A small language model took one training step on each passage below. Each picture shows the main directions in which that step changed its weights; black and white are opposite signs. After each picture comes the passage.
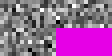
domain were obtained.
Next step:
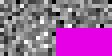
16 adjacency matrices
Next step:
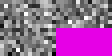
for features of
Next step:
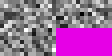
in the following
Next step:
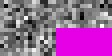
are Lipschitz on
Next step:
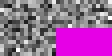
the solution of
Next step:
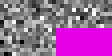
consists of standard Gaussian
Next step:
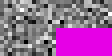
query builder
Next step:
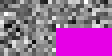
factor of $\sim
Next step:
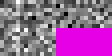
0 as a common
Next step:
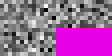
any predicate on
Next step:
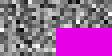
large absolute value.
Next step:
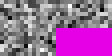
the residue disc
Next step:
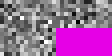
consequence usage of
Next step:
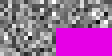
\nonumber &&
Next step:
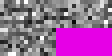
U$. Since
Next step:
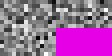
an abstract,
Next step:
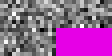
evolution of individual particle
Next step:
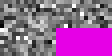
was obtained by
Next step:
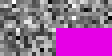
there are no positive
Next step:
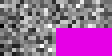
number, direct applications
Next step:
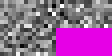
majorbasis & 20
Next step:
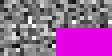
rays are recorded
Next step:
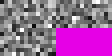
\psi \in
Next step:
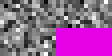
of the others are
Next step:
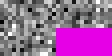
Each team
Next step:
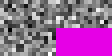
priori, and the
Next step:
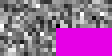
method for the
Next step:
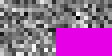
In this sense,
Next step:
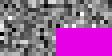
real for all values
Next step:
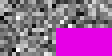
t} \La
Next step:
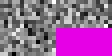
contradiction. Using the
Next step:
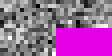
can thus be used
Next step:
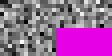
observed by the
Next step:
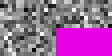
$\Omega$ is
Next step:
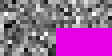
rest of ${\mathcal
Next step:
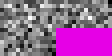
the spectra well inside
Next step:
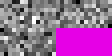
section. The case
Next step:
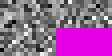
in the modelled
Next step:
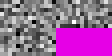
a program is a
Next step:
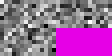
often rely on
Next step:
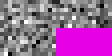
two such distinct
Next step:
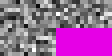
from the second order
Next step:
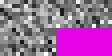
and the log link
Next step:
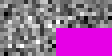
wages in each
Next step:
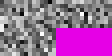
In summary, the
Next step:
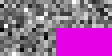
fixation chain of
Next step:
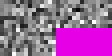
region calculated with the
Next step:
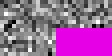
space of minimal Lagrangian
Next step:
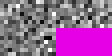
galaxies, SN II
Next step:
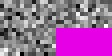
GeV, then gives
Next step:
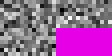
to the vanishing of
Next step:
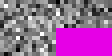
is open and
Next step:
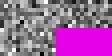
evaluation of multiple
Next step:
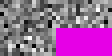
be connected to a
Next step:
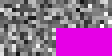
a finite value for
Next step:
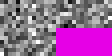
concept of equitable
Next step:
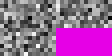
NE in the
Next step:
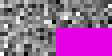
We insert
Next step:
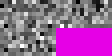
see Subsections
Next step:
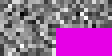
corresponding columns of the
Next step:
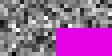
obtained may be easily
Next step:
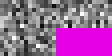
energies for smaller factors
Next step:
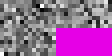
that detected for the
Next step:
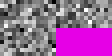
set $\Psi$
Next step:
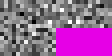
entanglement generation
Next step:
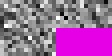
of the coupling the
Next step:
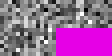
surface elements on
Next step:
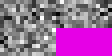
twisted band
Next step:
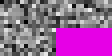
state and control variables
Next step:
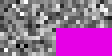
difficulties that
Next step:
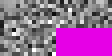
addition there is also
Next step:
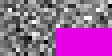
a stress anisotropy in
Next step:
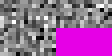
lighter than the
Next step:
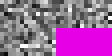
advantages from
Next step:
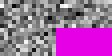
and gluonic dynamics
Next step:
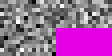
therefore constrained. The
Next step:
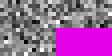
will use both ways
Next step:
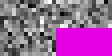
behavior of the
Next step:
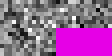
decomposition. Let
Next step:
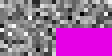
where the coefficients
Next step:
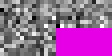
and Light
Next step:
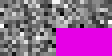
for the solution of
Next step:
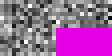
device and operational
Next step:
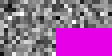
which is essentially an
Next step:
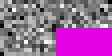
equation, see for
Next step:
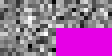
$k$ functions
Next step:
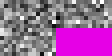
in many areas,
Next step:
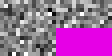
Peng et
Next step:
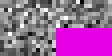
ratio} As it
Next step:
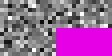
certain design choices we
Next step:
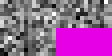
than what was needed
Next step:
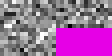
equivalent of the Green
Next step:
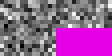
the proof.
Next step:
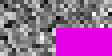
of the small parameter
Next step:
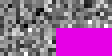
commutation relation between
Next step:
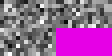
suggests that our proposed
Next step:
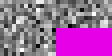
\alpha <
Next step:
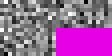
irreducible if and only
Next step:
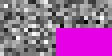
in no particular
